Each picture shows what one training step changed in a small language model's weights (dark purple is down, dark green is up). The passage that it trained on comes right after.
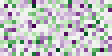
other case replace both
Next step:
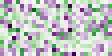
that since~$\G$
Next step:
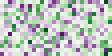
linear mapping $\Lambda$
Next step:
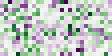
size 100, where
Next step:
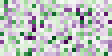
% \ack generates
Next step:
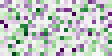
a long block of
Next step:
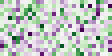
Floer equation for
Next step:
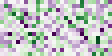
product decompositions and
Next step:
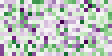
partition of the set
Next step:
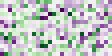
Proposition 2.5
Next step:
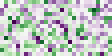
the proof of Theorem B
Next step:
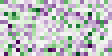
as an open subset of
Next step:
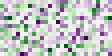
the proposed ideas and
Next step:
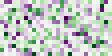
an optimal solution but may
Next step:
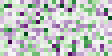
are prime to {\rm
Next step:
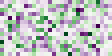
same argument we see that
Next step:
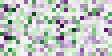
a single cubic
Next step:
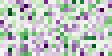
He used this to
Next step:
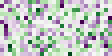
a finite von
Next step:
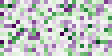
have the largest
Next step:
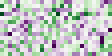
remove the
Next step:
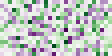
be extended uniquely to
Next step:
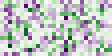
la mise en
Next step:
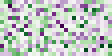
a representation in the
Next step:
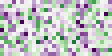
rate. Theoretical
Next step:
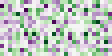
$p$ vector
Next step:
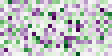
in the same way.
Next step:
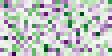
is $W=\pi
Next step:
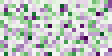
sets (also
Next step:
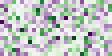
the identity $$\hat
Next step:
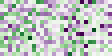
from a general function,
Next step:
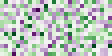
or $G \cong
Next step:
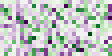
Thus the rhs
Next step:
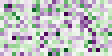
together with $y
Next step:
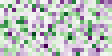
help of the theory
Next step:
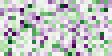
mention du contraire,
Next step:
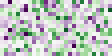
to $\sigma $ we
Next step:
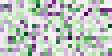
remains to show that there
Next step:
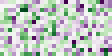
to understand what
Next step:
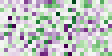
First we handle
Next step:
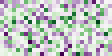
\lambda))$ holds.
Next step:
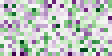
there are finitely many
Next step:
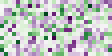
impact of
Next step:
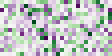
We consider the problem of
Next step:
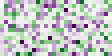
but also conduct
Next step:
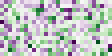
the normal component of
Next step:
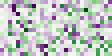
considering the canonical
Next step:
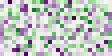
to the fact that
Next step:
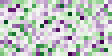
two actions generate
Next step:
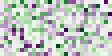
mathematics} based
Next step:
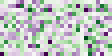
free $\ZZ
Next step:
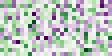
on $Y$. The
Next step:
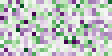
of non-zero elements
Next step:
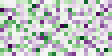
Rayleigh number
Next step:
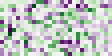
bounded from below, the
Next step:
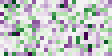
will employ the
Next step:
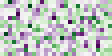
through the fmincon
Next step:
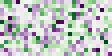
in which every possible
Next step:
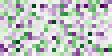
uniformly distributed on
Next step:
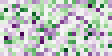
understanding of
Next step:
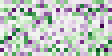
The local structure is shown
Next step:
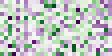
detail, we start
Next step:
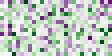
because only the special case
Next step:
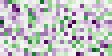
is true for any field
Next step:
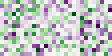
necessarily separate
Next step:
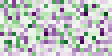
on $M$ is
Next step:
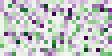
Algebra \vol
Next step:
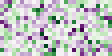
the unit circle in
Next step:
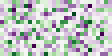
A distinctive
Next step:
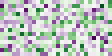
$M$, then
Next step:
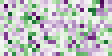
for $t <
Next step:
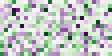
spinor bundles of
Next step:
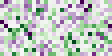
a child of
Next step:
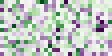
diamond there is
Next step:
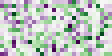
$r \in
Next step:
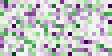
RKDG is
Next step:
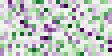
problem for the fractional
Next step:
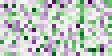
there is an integer
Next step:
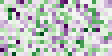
that appeared
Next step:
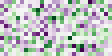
the abelian category $\mathcal
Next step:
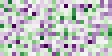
follows, we suppose that
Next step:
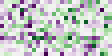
The actual distance
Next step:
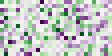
generalized Waring process
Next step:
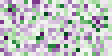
the detailed
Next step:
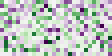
deformation space.} We
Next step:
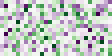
reconstruction should not
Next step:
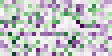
space then taking its
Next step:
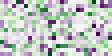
shared with
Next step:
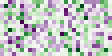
distribution tangent to a
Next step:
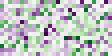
and, in the latter
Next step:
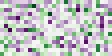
Our proof follows
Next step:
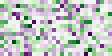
$\widetilde M$).
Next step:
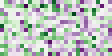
$S$ under
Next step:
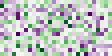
0 \textrm{ on
